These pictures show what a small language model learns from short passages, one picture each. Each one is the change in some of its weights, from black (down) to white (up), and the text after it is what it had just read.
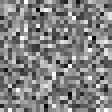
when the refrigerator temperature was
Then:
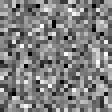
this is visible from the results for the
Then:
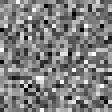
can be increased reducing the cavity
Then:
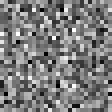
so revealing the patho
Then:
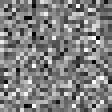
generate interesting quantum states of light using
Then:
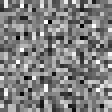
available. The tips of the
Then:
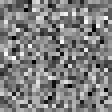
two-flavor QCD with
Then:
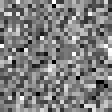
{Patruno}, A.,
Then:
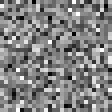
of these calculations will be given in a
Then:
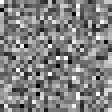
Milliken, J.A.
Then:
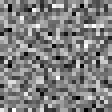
the cosmic background photons,
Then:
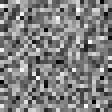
Arab spring, which
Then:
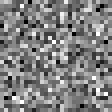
is effective against stomach
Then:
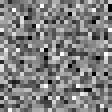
However, in both studies the accuracy of
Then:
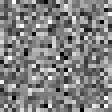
indeterminacy tolerance respectively
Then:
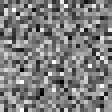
was used to separate the
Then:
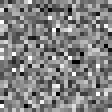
problems. Hence there was an increase of
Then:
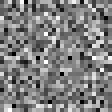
behavioral set, a child with
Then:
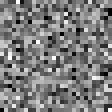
understood under the general concepts
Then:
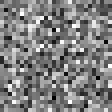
uni- or bi-lateral
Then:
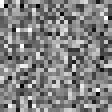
inefficient for large $\delta$, and new
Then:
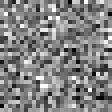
This not withstanding, we can discuss the
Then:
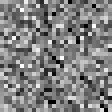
of resource use within a cluster of
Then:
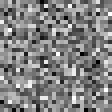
to be extended towards
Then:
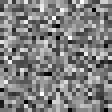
or religious practices, in
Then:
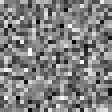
to any type-II superfluid
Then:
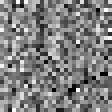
early marriages clarified
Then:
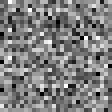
in Computer Science and has
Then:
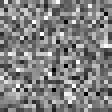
water and 70 percent of the
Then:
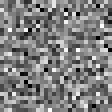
research various assumptions such as different
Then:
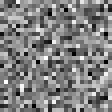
The standardized structure of the components allows
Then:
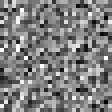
Errors (RMSE)
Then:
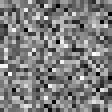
which holds only for harmonic
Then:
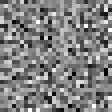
Anole abundance o o o
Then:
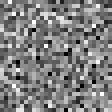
cylinders with ferromagnetic
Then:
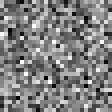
Exploratory Factor
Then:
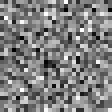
intersections particularly dangerous.
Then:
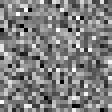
a cue to estimate the change in
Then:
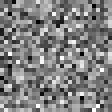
is rather of order 50\%: the
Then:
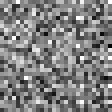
of human resources as well as
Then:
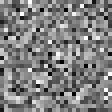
Journal of Adolescence and
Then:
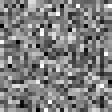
transcending the first few
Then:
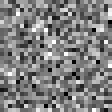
the localities which will be representative for the
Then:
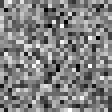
return the crew in case of
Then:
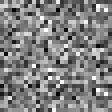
is the centerline velocity.
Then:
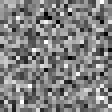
$D_2$, compute the maximum
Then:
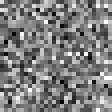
been made on engineering the
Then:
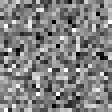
of $h$. Thus, decreasing
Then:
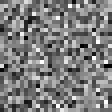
*S. citrus* and
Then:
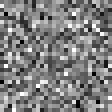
We choose $\vec x \in \mathbb
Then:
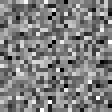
waveguide (CPW) and
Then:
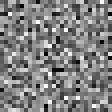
and the aldehyde and
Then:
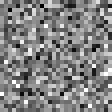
combination of high-purity
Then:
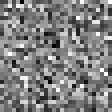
resources for Tamang and
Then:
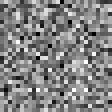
the expected signal of induced proton
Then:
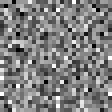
growth, leading to higher
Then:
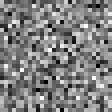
is just the classical momentum function
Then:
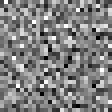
40 percent of the people with
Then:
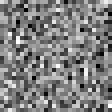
provided that $m \gtrsim
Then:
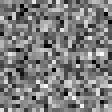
conversion simultaneously through the
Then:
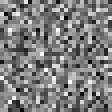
infrastructure that has grown
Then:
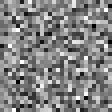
and plant densities were recorded
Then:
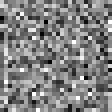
neutrons in Europe in the
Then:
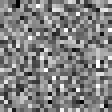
underwent testing using the agar
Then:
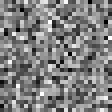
the "Tiki aesthetic"
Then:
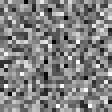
and 4 that the intensity and width of
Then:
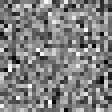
temperature, and $F$ is the
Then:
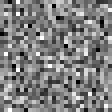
balanced immune system.
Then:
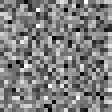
\end{align} Note that for the
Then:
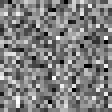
received signal strength at
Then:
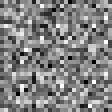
of the clusters as function of the cluster size
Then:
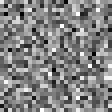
and indeed the IXPE field
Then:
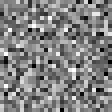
ratio of signal power to noise power,
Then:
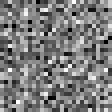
of Lahore ²Dean
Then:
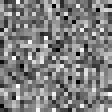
bolalarda immunologik
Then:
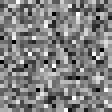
will also be better equipped
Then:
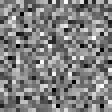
research, the consistency and statistical significance
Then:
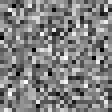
stability and abundance in the region's
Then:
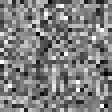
to control the transverse and tracefree
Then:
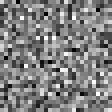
congenital anomalies.
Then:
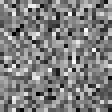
of Bangla Sentences 2.
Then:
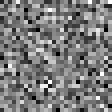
it presents key recommendations for
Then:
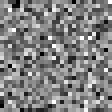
the ``11"-component of
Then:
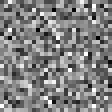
more, and had a low number of peer
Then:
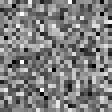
mixed with 5 ml of 0.1
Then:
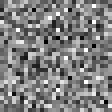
requirement, a necessity.
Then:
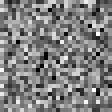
ingoing (outgoing)
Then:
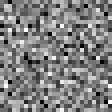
but unauthorized preface that
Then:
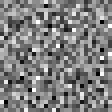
\newcommand{\UCAS}{University of
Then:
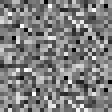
enhanced $\gamma \gamma$
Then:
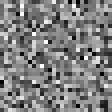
a pure Yang-Mills
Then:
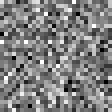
difference in other laboratory values between the
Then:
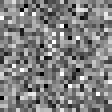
shape \citep[the radiative profile
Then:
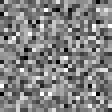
by a quartet of four states.
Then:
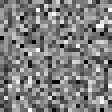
on alienation was published
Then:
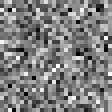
develop more effective treatment strategies
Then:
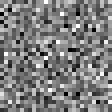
present optical models that explain the physical
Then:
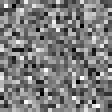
orientations, one with the head
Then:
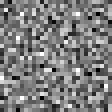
Suggested HMLI with
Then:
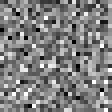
clear example of this technique.
